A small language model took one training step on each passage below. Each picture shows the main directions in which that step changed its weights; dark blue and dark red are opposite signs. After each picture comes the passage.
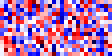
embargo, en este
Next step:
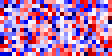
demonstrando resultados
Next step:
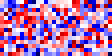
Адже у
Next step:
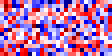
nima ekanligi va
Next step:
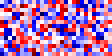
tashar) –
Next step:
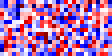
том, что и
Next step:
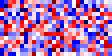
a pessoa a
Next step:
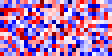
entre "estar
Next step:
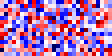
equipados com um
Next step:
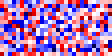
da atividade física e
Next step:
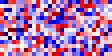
hududidagi suv
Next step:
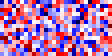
/ total actif
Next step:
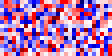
zu entfernen,
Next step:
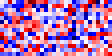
на рынке,
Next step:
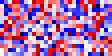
bo'lib, u
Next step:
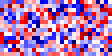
metodologias ativas,
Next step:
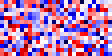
um pouco a
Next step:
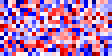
tecnologías de la
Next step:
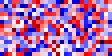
hosil qiladi.
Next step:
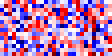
Apesar dessa
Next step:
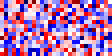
Merkmale werden
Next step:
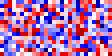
completamente concluído.
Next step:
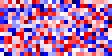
Mesmo assim,
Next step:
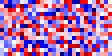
narraban lo anterior
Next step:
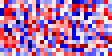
out through a
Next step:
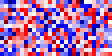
système sonore
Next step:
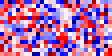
kabul ettiği
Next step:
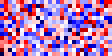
tersebut tidak memiliki
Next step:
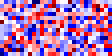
Китаї та для
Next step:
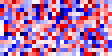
mustaqil o'rganish
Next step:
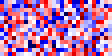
discovered in
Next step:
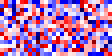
Untuk mampu
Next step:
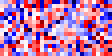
дел од нивните
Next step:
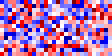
развитие* ,
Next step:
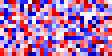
учун шароит
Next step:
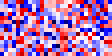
Coursera oder
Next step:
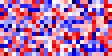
Protest- und
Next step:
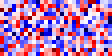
та етичні
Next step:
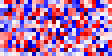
uma injeção
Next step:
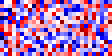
участием: в
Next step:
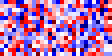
The regrouping
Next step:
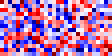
et les sciences
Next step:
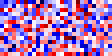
senão como um fim
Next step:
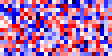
on the pages of
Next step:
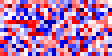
esențiale nu
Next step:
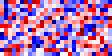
muloqot madaniyati,
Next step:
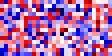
entanto, algumas
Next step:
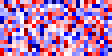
2. Custo
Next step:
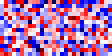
Nos documentos e nas
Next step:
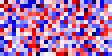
ce n'est
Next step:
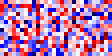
i bytie:
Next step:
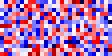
Técnicas para
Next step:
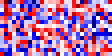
qayta ishlashning
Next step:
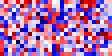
yordamisiz chiqish
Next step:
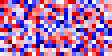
e também aos pacientes
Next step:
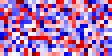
IN MODERN
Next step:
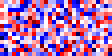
preferencias de la
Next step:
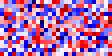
как исследовать в
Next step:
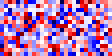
jamoat orasida
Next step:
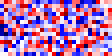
muhim ahamiyatga ega.
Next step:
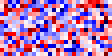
va globallashuvi
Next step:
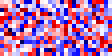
works. A
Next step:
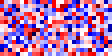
за статута и
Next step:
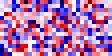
ishchi guruhi
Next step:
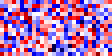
observar a importância do
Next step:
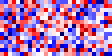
abuso de poder da
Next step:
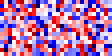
bir o'quvchi
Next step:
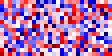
Cuba, in
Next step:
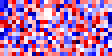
coping yang
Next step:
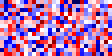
kepuasan pada
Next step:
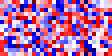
de Crime
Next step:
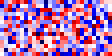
lus vous
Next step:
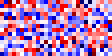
jarayonda tashqi
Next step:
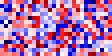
жидкости и
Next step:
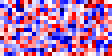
berilgan. Kalit
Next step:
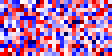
zaken in
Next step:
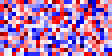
кўрсатмалар ва
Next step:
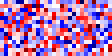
Head of the
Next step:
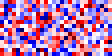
patrimoniales afin de
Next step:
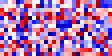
ein von der Pest
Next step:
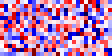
4) shart mayli
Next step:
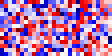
Fréjol /
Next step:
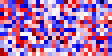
Samarkand State
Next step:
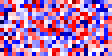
и сохранение
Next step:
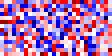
Ngada untuk
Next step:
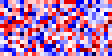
formação e ao desenvolvimento
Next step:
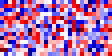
граничащих с
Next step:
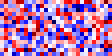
Los datos presentados a
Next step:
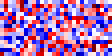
inovare în economie
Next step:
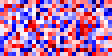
de mampostería
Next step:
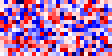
Interés sobre el
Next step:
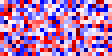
se escribirá
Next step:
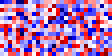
os objetivos do trabalho,
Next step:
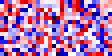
obligan a los
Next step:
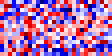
er Tag für
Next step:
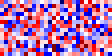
lo que sabiamente
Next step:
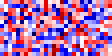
puede decirse,
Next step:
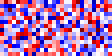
Institute of Technology
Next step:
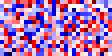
margin keamanan
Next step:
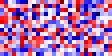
descriptiva, desde el
